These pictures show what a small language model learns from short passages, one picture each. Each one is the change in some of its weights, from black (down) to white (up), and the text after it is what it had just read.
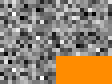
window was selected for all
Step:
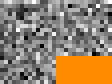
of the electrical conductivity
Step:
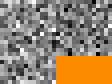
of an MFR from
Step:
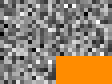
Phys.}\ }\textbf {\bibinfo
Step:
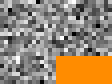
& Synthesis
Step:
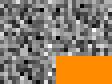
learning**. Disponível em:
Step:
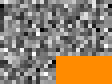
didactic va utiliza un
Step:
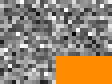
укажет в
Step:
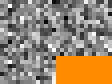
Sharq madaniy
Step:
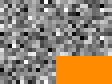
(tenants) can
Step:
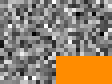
lowest energy for the larger
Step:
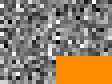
accessible tourism*
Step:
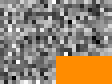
triple sums in
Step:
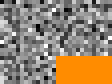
uchun zarur bo'lgan
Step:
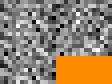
\bibinfo {author}
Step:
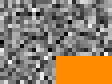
input, it can be
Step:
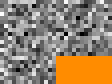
the neural network,
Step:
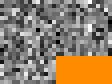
the docking pose
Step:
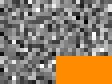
países desenvolvidos.
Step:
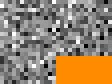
important point is that we expect
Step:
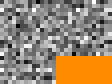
metodikasi (ta'lim
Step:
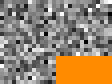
of choosing the
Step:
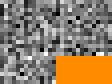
como verificado no
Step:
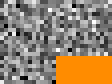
fact, $b$ is
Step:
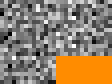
observed experimentally. The
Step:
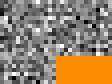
exista uma justificativa
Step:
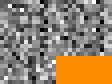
inson ruhiyati va
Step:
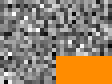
estimate of the relaxation
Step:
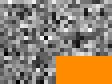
of the council of
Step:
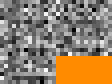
davrda esa nerv
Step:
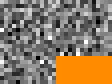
siquiera ese
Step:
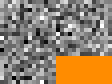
V. Vedral,
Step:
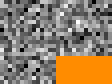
with the same size.}
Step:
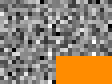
berilishi ham buning
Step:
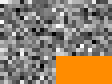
appears to be more involved
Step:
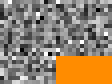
and adolescents:
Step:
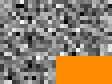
годового цикла
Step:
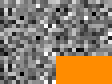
Información Nacional sobre
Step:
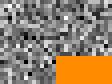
shall numerically solve equation
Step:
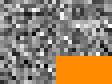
channels, with two-body
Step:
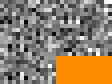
Di Indonesia,"
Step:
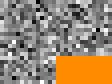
the period of twists at
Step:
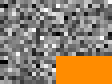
reference PEPR SPIN
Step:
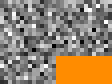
that carry gauge quantum
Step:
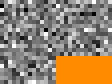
critical to quantifying operational
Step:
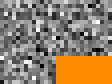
equation for the turbulent
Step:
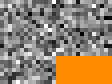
absolute background of space and
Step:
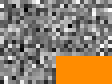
Journal of Advances
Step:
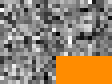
it to track the
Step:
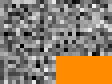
the development of secondary acute
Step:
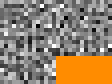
ces monuments des
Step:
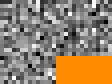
taqdim etmoqda.
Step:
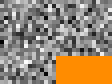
action. Up to leading
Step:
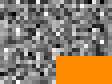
завданням для
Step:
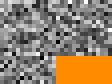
to the array,
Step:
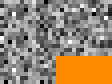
only a new configuration of the
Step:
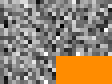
\den field from a
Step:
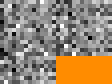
A CHILD:
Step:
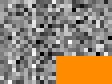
the slow-roll parameter,
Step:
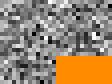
at sufficiently high densities. At
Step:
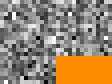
is related to the projected
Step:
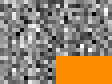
disk is more extended to the
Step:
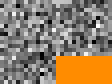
while $\bm{B}$
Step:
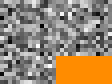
is a sign change of
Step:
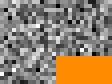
be used either as block or
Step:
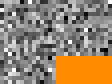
lead to collimated electron
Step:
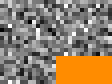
and possible consumption starting
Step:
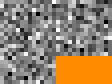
variability can be used to
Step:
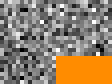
all $k$, as shown
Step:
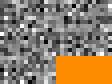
(2014), esta investigación se
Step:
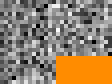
periodicity in bulk and
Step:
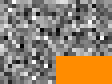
times and comparable with thermal or
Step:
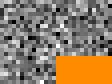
colaborativo y el desarrollo
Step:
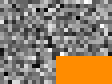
12. Isaacs
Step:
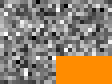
with the result derived in previous
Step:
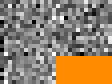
mediante TFD
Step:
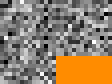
v Slovenskej
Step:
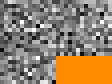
da S. *et
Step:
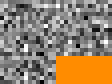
model connecting other main
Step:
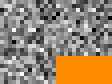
\end{equation} The
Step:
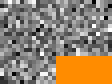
of an SC-AM
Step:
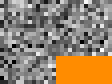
H. Xampaev
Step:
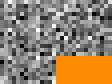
additional, we also assume that
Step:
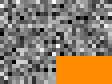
developed by Jensen
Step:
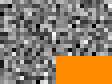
engañen como
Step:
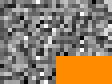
respecta al segundo
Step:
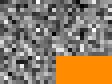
ele alınmasının
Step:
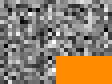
the variance in the phase difference
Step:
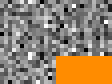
judicial protection remains
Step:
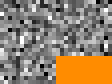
kompetensiyalarini rivojlantirish
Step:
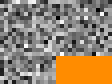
rapport. 6.
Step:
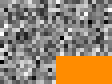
be matched to an
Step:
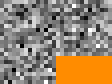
the larger voltage than
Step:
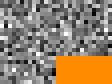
explanation of the strong
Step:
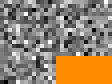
(Article 3), System
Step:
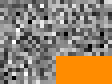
presenting results in terms of
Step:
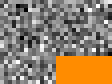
that all the lenses have
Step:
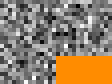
the massive component evolve
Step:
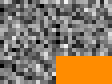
variedad a los temas
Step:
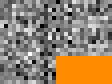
the metric in the form:
